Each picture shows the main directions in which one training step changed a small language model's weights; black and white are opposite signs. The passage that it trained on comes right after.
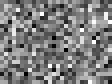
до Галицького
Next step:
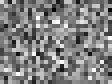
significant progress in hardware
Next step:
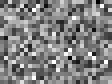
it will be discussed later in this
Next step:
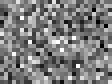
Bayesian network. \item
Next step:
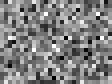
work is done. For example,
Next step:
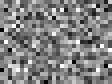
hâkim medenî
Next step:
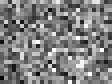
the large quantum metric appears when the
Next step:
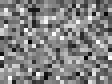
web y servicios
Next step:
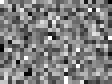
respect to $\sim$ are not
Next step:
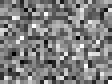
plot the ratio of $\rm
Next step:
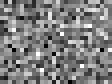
perspective of information geometry}
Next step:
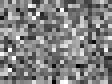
template. Such a behavior
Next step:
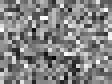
naționale. Este
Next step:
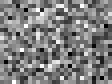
are re-fitted,
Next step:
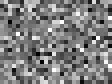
system is linearly stable so that ${
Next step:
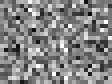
se da paso a lo que
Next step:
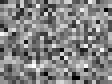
provided that $S_0$
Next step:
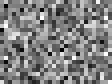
for isotopy of links to link
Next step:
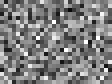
of rank $m$. In
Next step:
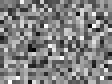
with the identity element $e =
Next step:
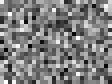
much smaller than the relaxation time
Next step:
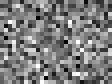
an extra-hypothesis besides
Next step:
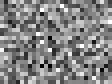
to the KKT-point
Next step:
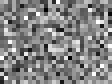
## Competing interests
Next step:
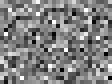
a long time, to his son
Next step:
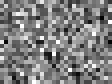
of the Riordan group
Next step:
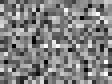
\JBES, {\bf
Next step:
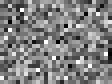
anyway. NACT
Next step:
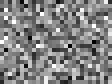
uncertainty more thoughtfully
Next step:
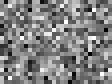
parallel strategies. In Section
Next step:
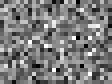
trois catégories
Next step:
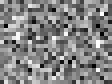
The location of individual CCD
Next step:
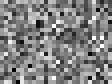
treatment of Fisher's
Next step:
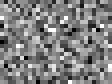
conclude that gravitational-attraction
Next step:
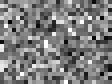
larger BDS-S1
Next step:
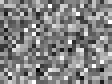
= {Thorsten Peters
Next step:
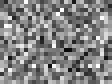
A realistic and detailed description of
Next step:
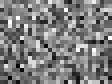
musim hujan.
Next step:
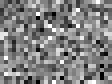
the pair of neighboring elements
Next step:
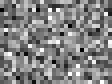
might be responsible for the mechanism
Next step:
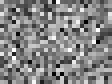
воспитания и
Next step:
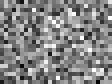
Hz, with significant attenuation
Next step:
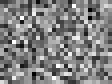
operators Eq.~(\ref{85})
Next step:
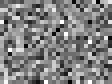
We will usually consider the homomorphism
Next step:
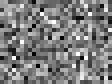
kecil DNA yang
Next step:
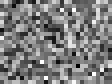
estradas e ramais
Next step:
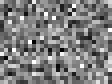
} \caption{ Early
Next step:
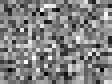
LHC searches for
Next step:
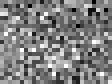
as SATE, is defined
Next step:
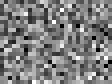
of approximation and is similar to what
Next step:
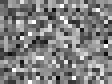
a prototype scenario. Then we
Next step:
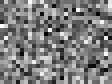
захід. Її
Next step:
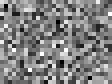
hole charge then find the same value
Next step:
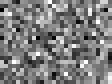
oscillators are useful examples of
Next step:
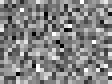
the traditional construction, where new
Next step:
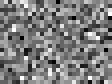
valid only for high energy estimate because
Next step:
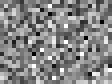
conceptual model can easily be
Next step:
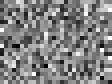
\in {\cal D}$, denoted
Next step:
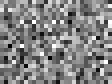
- This work was supported by the
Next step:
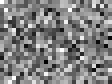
extremely low probabilities in
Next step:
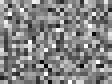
centralize $S\o$
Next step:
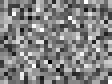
the sufficient category while the second cycle
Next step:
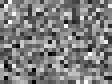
We list the contributions at each
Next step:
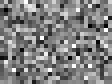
lower limit since we observe only at
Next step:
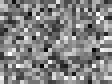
recent two-Pomeron
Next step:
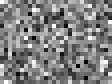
límite de la
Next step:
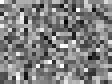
brightness was not well determined.
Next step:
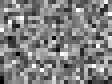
channel is a four jet structure
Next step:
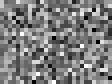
{\tt SIMULATED
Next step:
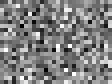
every $\mathbf{u}\in
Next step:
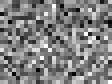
uncertainty in A-coefficients,
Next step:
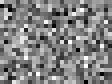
Bras de Medicina do
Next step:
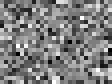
para ubicar los
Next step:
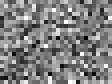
diferencias entre las dos
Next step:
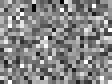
done. v. Correlation
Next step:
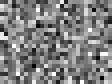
Our simulations use the so-called
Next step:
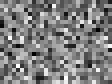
hyperactivity disorder.
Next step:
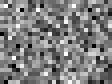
third-order error estimate.
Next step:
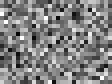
siklining normallashtirishiga
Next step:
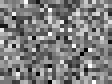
that has support for momenta
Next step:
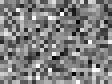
2021). Nesse contexto,
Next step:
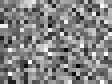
за кривична
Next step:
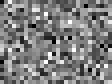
prevents the reduction to any
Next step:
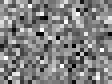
reveal. Keywords:
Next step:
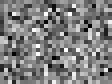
categories $\psi : B
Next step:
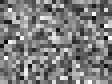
gives the obstruction to
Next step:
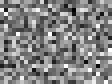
The property is a basic feature of
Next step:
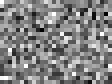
chiral Majorana modes in
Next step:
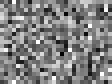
yang lebih akrab
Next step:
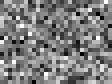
Akramov X.
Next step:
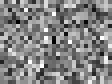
magnetization measurements were performed between
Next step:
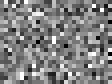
subgroup of 3D systems of strongly
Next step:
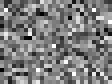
Kurokawa, K.
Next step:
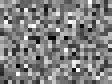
que este momento del mito
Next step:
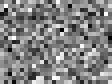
number of vaccinations of
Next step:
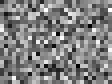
sociales et de politiques
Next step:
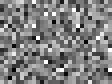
\end{theorem} From this
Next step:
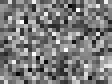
is determined. It is shown in
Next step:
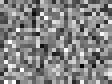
z Akwinu*
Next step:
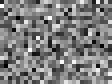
signal structure, allows for arbitrary
